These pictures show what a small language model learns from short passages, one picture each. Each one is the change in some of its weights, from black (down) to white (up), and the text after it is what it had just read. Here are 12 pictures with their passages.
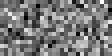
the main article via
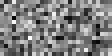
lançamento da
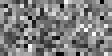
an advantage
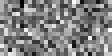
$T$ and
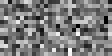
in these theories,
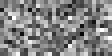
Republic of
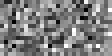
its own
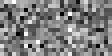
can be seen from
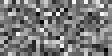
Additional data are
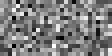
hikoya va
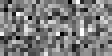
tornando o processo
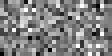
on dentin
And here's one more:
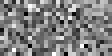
This result is different from
